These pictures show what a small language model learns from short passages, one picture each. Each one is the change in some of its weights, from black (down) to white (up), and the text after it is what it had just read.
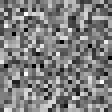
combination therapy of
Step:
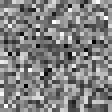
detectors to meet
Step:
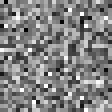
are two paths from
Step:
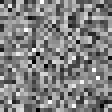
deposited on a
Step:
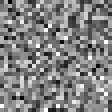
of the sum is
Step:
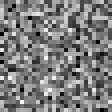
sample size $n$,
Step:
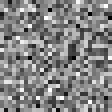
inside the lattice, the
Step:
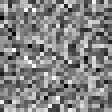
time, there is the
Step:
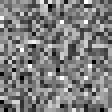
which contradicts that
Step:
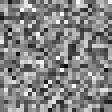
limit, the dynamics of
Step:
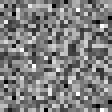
in each factor. Note
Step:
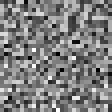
combined program with the
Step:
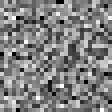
this averaged value is the
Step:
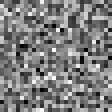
that all imaginary positive roots
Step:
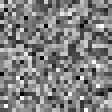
is covered only
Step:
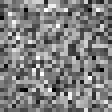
by lines.\endproclaim The
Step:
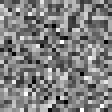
that the following holds:
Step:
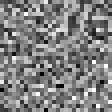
propose another $q-$
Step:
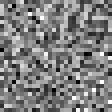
space $V$, by
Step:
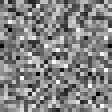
of the magnetic field,
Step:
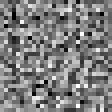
factor. Another way
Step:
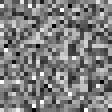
work was partially supported by
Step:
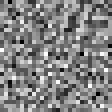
of the spectrum is equal
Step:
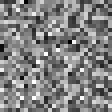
have been carried out by
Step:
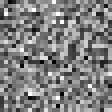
in, say, the
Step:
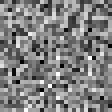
an odd prime. For
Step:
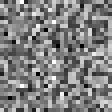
poles implies that\\
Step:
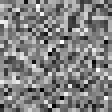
approaches suggests that the standard
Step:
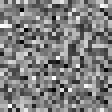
The introduced restrictions
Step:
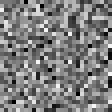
rotational quantum number and
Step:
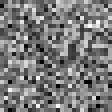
\in {\mathcal
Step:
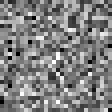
with previous analysis, we
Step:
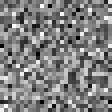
solutions: one may show
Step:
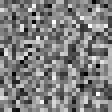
On exprime un
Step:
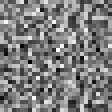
takes somewhat
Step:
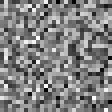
homology of the discrete group
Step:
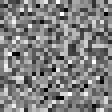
same as the width of
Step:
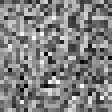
the effects of simulating
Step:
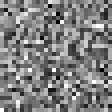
few tools to determine whether
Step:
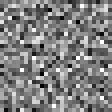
e = e\cdot
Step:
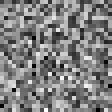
the homomorphism defined by
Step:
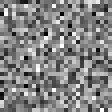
galactic nuclei
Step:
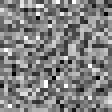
it is the source of
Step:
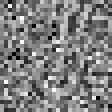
and $L'$ such
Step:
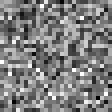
show a FPGA
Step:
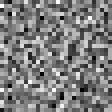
Our analysis of the review
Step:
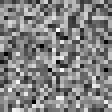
the nestedness
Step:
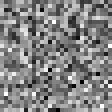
constant response of the
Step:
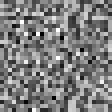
more general type of
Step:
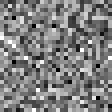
and radiative losses
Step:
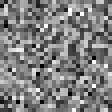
as $\eta =
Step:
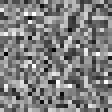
both possible products of the
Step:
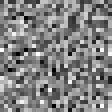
for homogeneous elements coincides with
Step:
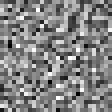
monitoring a context
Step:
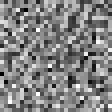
methods have been employed in
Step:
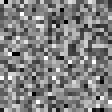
same size color classes as
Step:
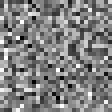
control which can be
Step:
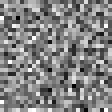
in multi-stream
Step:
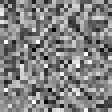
field). We continue
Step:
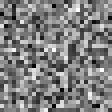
constant. It is easy
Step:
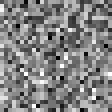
true candidates that
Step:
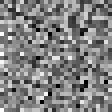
is a significant improvement over
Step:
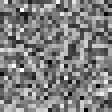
is the case when
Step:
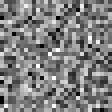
wall length, there would
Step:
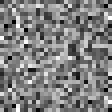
localized quantum structures,
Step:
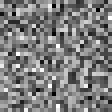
histogram. Thus
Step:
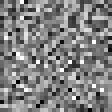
How can this
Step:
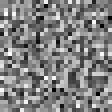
feasible (although one
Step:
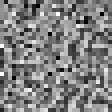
In the DIS
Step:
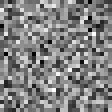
equation of $p$,
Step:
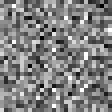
formula $\Delta = -
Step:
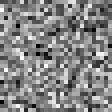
equal angles at a focus
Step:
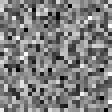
quantum mechanical treatment of
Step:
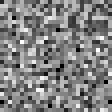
a broad mass range from
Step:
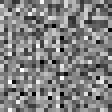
that piecewise smooth
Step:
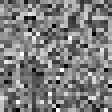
when the set of associated
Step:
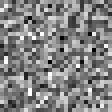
length for GRU,
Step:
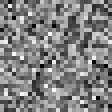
and $t =
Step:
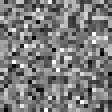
Since $\lambda$ is
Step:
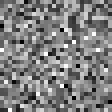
The second one is double
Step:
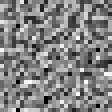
block is equal to
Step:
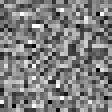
with the Dirichlet divisor
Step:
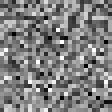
shows the possibility of
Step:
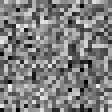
Same parameters as in
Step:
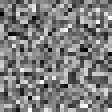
positive. It seems likely
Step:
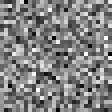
set of simulations with
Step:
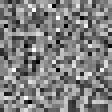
standard DIS. In
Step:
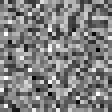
of passage for many
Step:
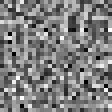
is to extend this
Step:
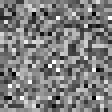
shown in Ref.
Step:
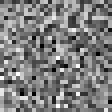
the corresponding sequences constructed as
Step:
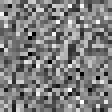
2GHZ Intel
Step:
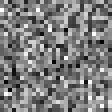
direction. For this
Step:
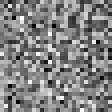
and satisfies the estimate
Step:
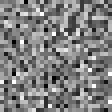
thermal coupling), and
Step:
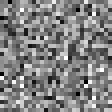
36.0, corresponding
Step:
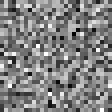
top of scheme B',
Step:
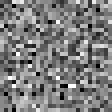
where synergizing multiple
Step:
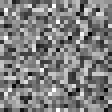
personal communication.}
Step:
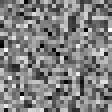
The counterpart of it
